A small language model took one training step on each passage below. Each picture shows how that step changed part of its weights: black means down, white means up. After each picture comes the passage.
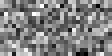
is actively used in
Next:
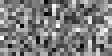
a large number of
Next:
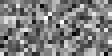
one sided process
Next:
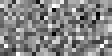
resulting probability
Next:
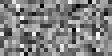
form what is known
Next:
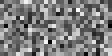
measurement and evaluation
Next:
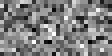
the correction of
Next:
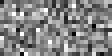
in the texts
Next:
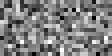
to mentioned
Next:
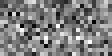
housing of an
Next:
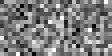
and improve respiration
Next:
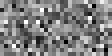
layers took
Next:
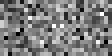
Air Quality
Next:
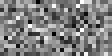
develop and maintain
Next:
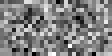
increase economic growth in the
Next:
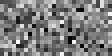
financial support was
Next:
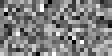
in Sakarya
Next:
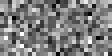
chosen as this
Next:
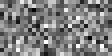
by hand and the
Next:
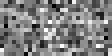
quantity to
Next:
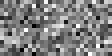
Figure 11:
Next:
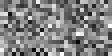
V to VIII
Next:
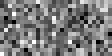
support independent
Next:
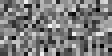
new media developed and
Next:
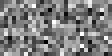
foster and support
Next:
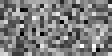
was discovered that
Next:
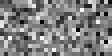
- A document
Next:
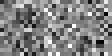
importance of each
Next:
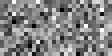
needing visa
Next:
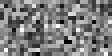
has been a drop
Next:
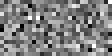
abilities with a
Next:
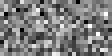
of Urology
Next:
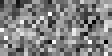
fields such as
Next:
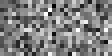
small degree of
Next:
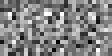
from CIOs
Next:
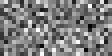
Figure A.2:
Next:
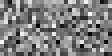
for success and this will
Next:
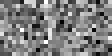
acid, but the
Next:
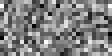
or the number of
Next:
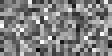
17% of the
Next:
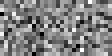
or harm someone
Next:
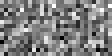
intervals. Table
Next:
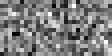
in violation of
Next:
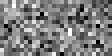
also implements
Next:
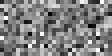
those not seeking
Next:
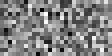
and flavor
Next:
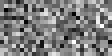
absorption of
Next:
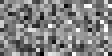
higher prevalence of
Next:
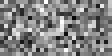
contained personal
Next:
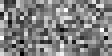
and strong operational
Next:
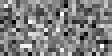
as an approximation
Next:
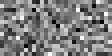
point that lies at
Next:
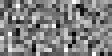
in a frequency range
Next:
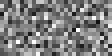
of providing high quality
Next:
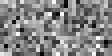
as probably being
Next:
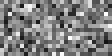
dermal route
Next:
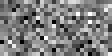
Therefore, one can
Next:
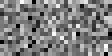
only if the following conditions
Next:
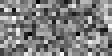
boxes, such
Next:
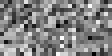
many researchers. The
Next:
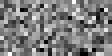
was used to examine
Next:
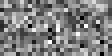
promotion of
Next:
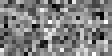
quantity of
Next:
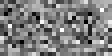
infection during the time
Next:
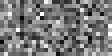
Appendix A
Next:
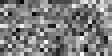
drugs on the
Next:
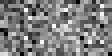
According to
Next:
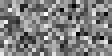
kW to the
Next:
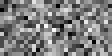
surface waves
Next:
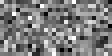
forms a novel
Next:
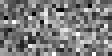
Correlation which
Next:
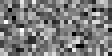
text mining more
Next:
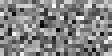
not regrettable
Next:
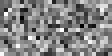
been represented as,
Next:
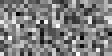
a shared common
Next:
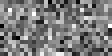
B (density
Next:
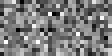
of the structured
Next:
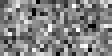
during intestinal
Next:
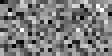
influence among the
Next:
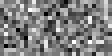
born in
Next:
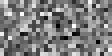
the isotherm for
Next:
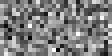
of salinization
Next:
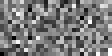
staff, and
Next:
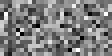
through the deployment
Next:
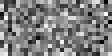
and use it, are
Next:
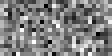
awareness of
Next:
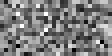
that cover both
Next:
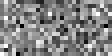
copy detection
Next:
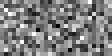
medical play:
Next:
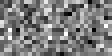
more dynamic from
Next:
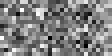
contributions to
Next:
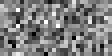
a given social group.
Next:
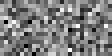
most significant contributor to
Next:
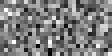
to day life
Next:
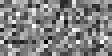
and Alignment with
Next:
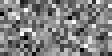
happens in the
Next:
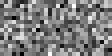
is likely (or
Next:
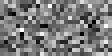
possibly other
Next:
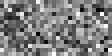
Tx connects to
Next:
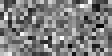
and the final
